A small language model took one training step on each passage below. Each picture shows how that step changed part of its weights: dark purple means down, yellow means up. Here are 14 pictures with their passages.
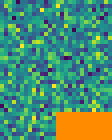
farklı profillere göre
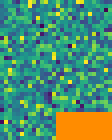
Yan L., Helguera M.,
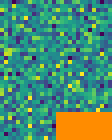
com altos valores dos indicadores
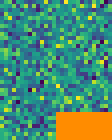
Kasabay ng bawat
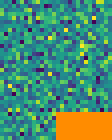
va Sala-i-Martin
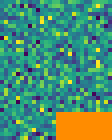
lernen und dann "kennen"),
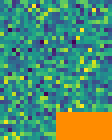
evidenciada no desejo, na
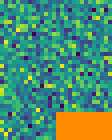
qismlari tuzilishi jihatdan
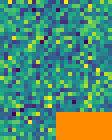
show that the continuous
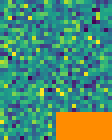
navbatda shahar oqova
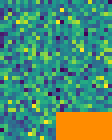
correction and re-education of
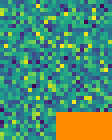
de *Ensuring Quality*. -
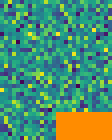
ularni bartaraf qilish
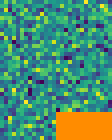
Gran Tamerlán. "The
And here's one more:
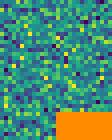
ser un agravio considerable en contra
